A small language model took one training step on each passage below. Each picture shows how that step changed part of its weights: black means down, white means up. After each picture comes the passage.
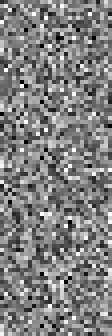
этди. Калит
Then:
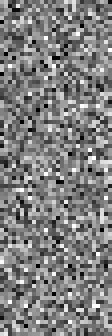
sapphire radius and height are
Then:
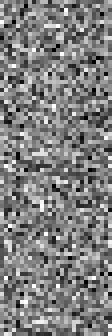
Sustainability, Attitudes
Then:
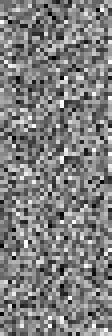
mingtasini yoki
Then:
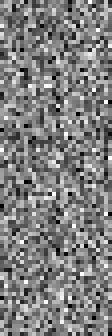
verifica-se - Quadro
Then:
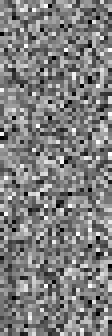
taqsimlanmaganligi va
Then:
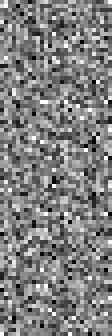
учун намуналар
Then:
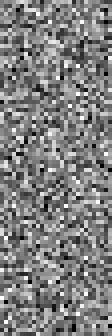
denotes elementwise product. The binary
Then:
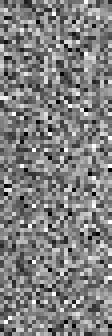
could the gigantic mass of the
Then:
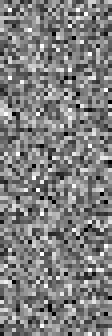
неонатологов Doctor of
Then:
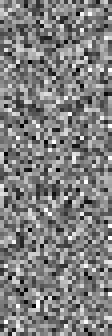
to a number of examples.
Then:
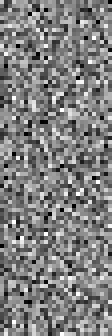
Karpuxin – Ural
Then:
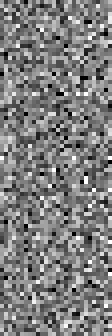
2001. The effect of
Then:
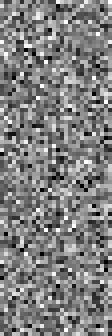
distillation loss function for efficient memory
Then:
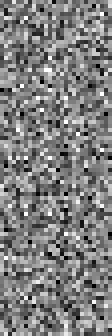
coefficients of the approximations. Hence the
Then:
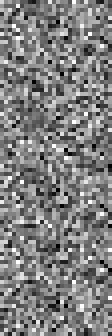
nas atividades diárias.
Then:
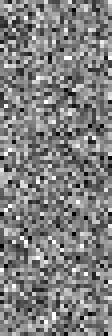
graph obtained by the STC algorithm.
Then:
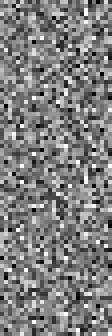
AG, AR, BS
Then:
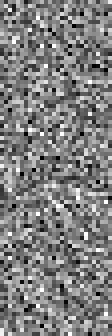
трудовой деятельности*. IV.
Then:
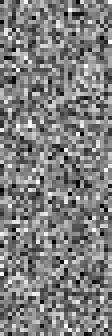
podaż produktów
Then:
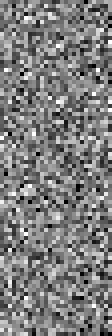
faaliyetlerin de
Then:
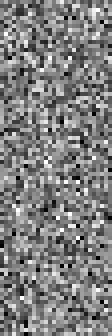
map $E$ is open, and
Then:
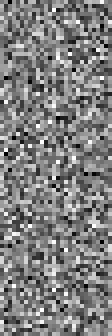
fulfilled for any solution of the
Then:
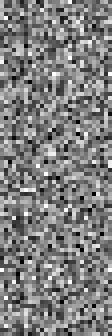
from the segment $[N,
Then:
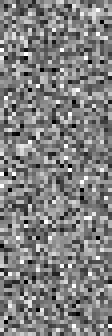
segment $J$ with a smaller one
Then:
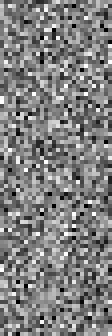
supersymmetry breaking, and providing
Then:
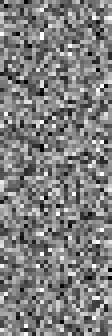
archivePrefix =
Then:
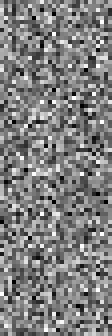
поведения – отношения
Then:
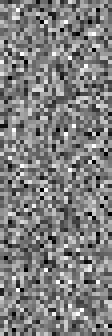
with spin angular momentum falling along
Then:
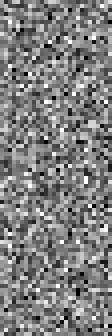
(np. *Mater*
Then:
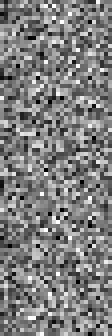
the anode's cylinder
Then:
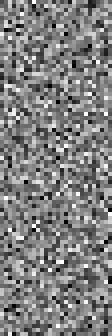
England, Armidale
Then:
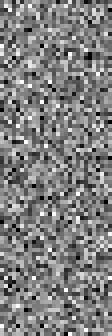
Так как он был
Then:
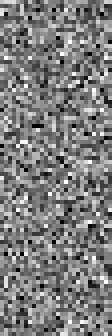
dissipation of rents).
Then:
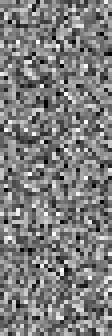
va sh.k.) uchun
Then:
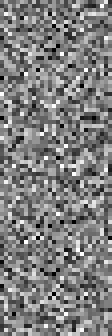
Sum of Single
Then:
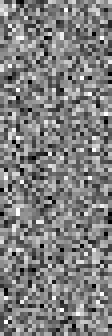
recurrence relations satisfied by the coefficients of
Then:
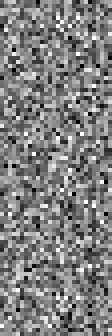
are several clear directions for future work,
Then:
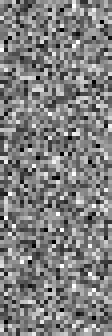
the node and $0$ if
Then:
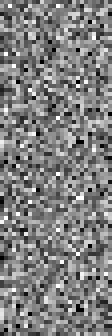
\equiv c \imod
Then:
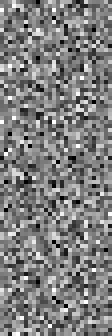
study, as any information on
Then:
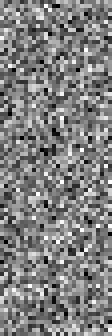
a dual fast gradient method. This result
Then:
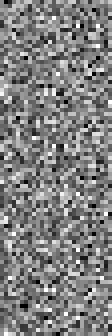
11-years quasi periodic cycle
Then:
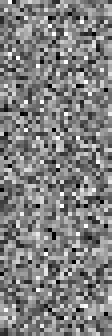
122 с. References
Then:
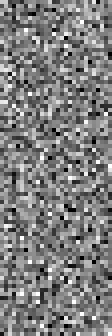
la bóveda, a de
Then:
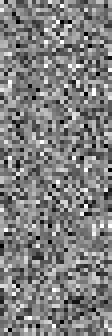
respectively, and $\phi_{D}$
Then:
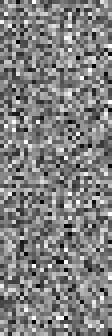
el rendimiento previo
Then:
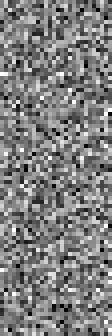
are fixed, while $\lambda$ is
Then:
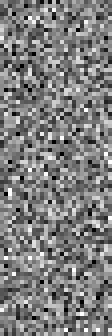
(For $\frg$ of type
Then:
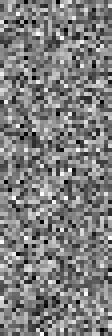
segmentation tasks. In recent years,
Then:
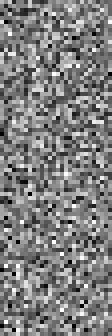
constant calculated by R\'enyi
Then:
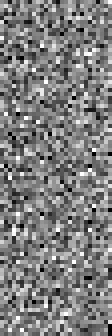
билан ўзига хос
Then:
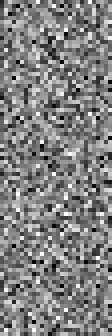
CONCLUSION The
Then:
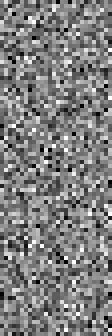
(taassurot olur –
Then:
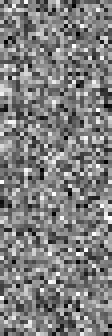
applications. \par We prove the following
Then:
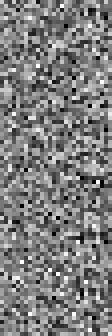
operations, deposit.*
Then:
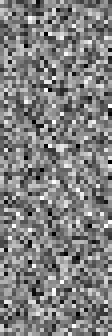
in [3], the ground state of
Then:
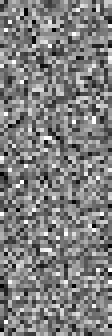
any local understanding is a classification of
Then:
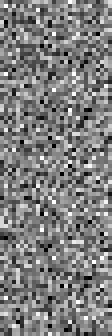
ҳолда танлай
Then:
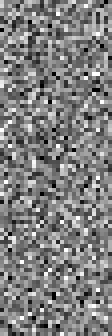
Shukla, P.
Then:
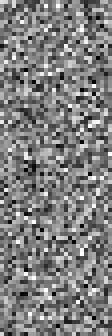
halos at a given mass would be
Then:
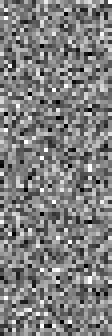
труда заключалась в
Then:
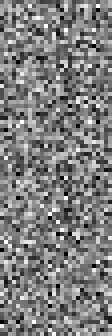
research design were used in this study.
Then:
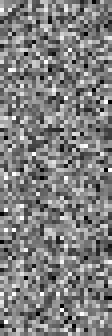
is easily verified by integration by
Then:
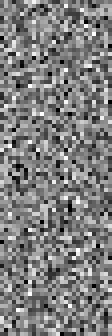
Blind-Variation and
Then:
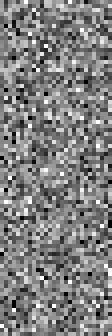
metric $\tilde h$ satisfying:
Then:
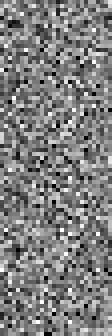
tersebut, tim dosen
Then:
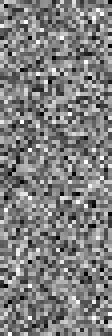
translates as a true assertion
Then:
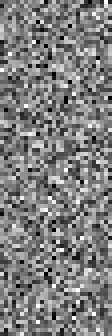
the congestion window, to
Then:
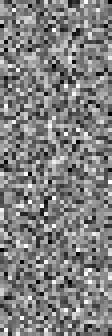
same manner, the other invariant can
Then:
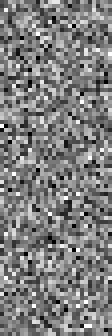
describing our results, let us give
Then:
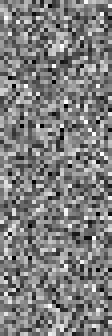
capture local cooling but
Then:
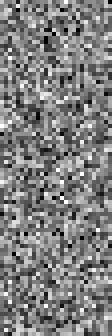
to allow studies of composition, origin and
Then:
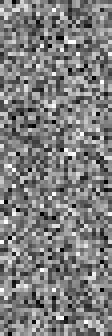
la producción de huevos
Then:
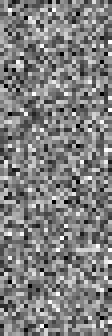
(Sakata et al.,
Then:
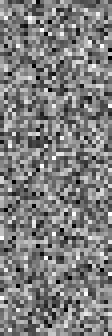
in the main text. Many
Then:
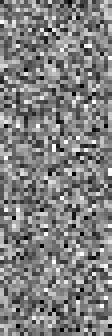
stars by BHs in binaries can
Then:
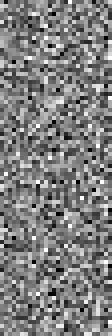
madaniyat haqida
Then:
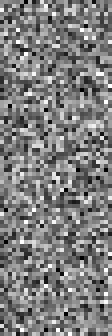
$I_t$ is indeed
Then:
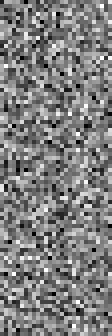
similarity detection. With the help of
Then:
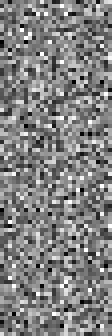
establecer procedimientos
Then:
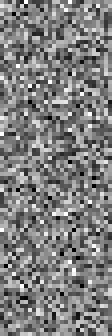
put constraints on their characteristics
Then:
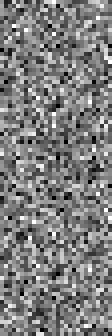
such $\mu$ will have the form
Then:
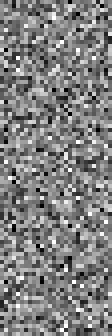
*et al.* The PRISMA
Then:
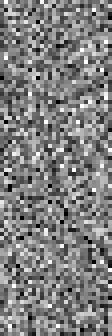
Earth's oblateness
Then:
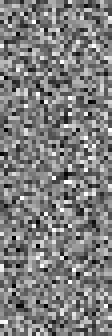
significantly altered by all of the
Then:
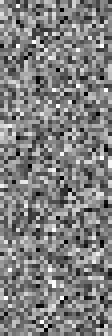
and **e**, respectively. The
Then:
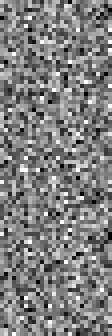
from Pentium III class). We
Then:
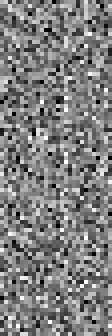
false positive detections. The
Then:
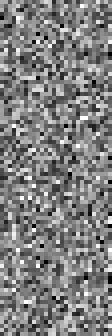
the full theory, such a quantity
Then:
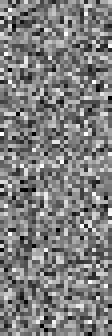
bo'lib yetishishi,
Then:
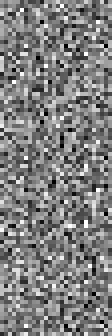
have so far been discussed as possible
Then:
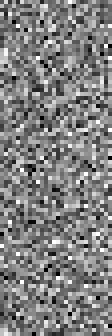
probability distribution, a 2-level model
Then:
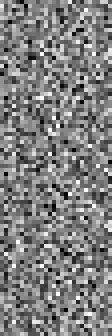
with about 20 reasons, such as
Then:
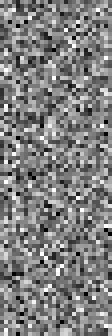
k \leq n} \Big |
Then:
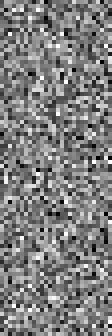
line contains a recoil correction and
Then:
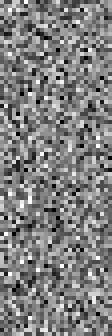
prove that $C$ and
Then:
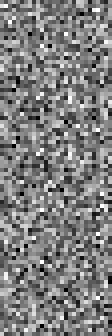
un peso de 14 kg,
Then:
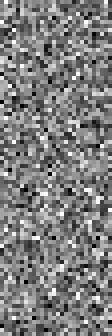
farq qilib, nasllar
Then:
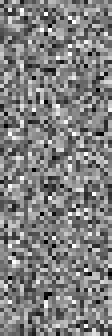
так и в использовании такого
